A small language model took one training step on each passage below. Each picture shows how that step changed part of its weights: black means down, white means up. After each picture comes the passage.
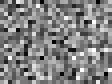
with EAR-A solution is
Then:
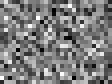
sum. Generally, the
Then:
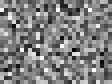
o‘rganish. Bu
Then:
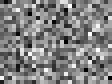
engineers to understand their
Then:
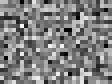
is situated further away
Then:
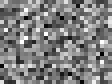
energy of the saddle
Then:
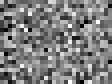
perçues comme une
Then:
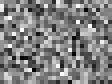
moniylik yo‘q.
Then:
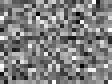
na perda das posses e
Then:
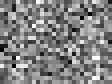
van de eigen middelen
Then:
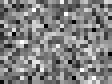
\section{Internal electron
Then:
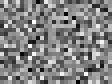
en el reconocimiento
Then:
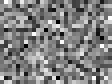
machine group whose
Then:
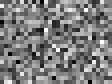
ensures that the optical properties
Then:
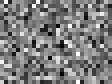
between the cost of the second
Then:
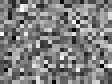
stack of branes
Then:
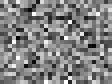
partir de ausencias
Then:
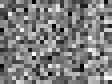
is lower and the point spread
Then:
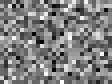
formation (p.ex., les
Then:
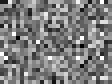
than the quality of the
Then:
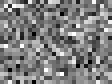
tili, kognitiv
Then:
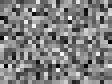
very few reports on
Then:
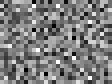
at the P3 and P6
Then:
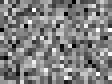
W. Ebeling,
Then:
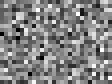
posteriors based on the
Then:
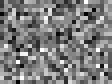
nu îmi provoca
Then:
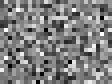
as a function of $R$
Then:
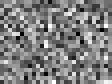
fraction range, and subsequently
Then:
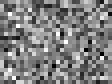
mean value. On the other
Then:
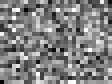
Here we consider a variation
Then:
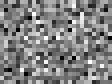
of profiling duration
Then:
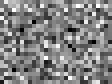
regreso a las actividades
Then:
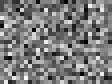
the underlying features of
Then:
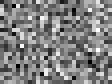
de 2 mm. Las
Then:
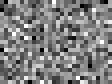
metodlari Innovatsion
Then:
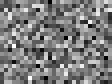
physics [52,
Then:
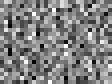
the memory retrieval
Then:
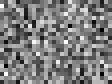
are around 0.8 and
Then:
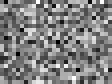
speck in the universe)
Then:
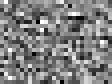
por hazañas
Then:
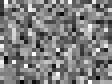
success of *ex
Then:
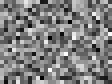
facto del General
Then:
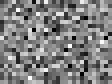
reliant on an initial
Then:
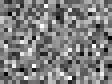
1. Pelagik
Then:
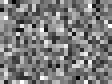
la Maestría en
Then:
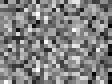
ham yuborilishi
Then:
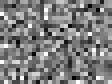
М.: Coda;
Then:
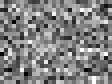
of Fisher's exact
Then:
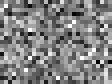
phase space \begin{eqnarray}
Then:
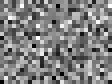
and/or heat conduction
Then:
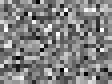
universe expands, the
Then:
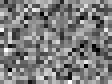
dagegen eigener
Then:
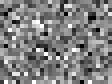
which is obtained by interpolating
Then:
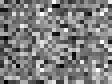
va samarali boshqarish
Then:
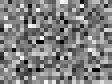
is generated freely by
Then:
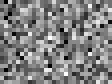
pseudo collapsed
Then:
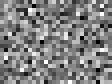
of the productions of the given
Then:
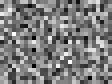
outra função que não
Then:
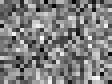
field-subtraction and
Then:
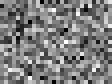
controle os usuários
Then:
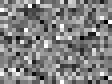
centros educativos de
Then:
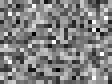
powerful X-ray
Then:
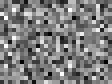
y Máquinas para
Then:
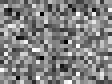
\\ \noindent Simon,
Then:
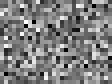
que ocurre en muchas
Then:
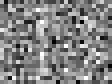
dar dirección y orientación
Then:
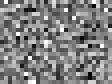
de conexão de energia
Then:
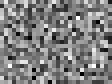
sério derrame,
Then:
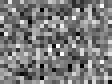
and can potentially be applied to
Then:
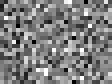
Citizen Science Zentren
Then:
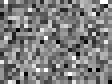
The weighting coefficient matrix
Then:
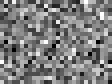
form of the violation which
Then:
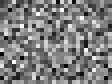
equation for an atom exposed
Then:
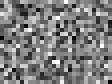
stratification and radial
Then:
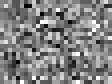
\eea It is clear from
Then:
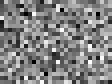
Similarly, the current
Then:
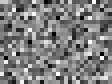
understanding the origin of
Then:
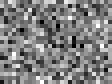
Z may have been torn into
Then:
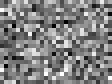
kill it: (1)
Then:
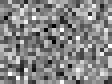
como norma dentro
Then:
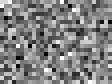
unbinned distribution in
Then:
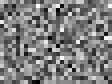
State University of Physical
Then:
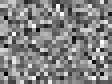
survive against the
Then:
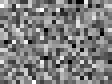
- كلية
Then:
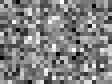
Einstein static
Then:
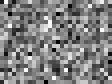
any non-zero coupling,
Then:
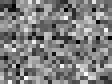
Jean A. Gili
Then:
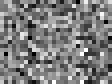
plano proposto pelas
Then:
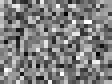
*Revista Tempo da
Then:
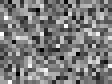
RML. Nú
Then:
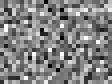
a waveform depicting
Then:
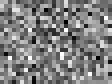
har bir tadqiq
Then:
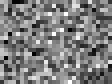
kesempatan untuk
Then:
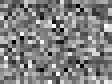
is flushed continuously
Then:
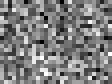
mápi ushın
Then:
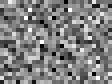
used to form tunnel
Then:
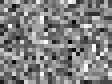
in Uzbekistan as a
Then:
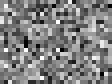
colour excess as a disc
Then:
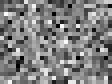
Xe bonding regions can
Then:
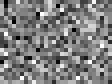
star in isolation in
